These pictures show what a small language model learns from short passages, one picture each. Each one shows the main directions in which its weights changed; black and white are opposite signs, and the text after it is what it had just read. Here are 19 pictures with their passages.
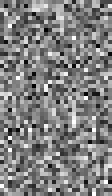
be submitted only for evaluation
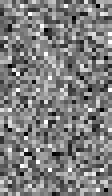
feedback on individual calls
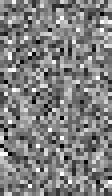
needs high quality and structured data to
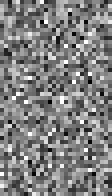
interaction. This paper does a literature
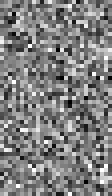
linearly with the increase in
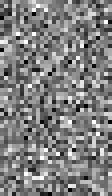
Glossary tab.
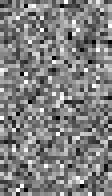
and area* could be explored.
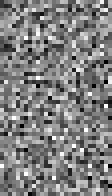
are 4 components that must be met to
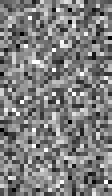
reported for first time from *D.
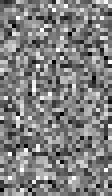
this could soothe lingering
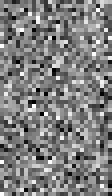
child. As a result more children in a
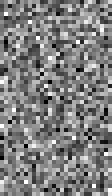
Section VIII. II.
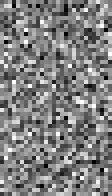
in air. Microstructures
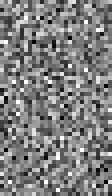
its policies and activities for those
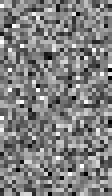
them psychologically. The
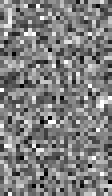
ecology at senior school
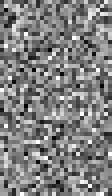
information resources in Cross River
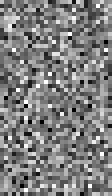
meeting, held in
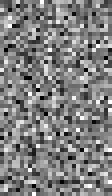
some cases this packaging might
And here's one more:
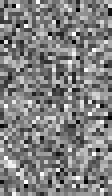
segmenting from surveillance
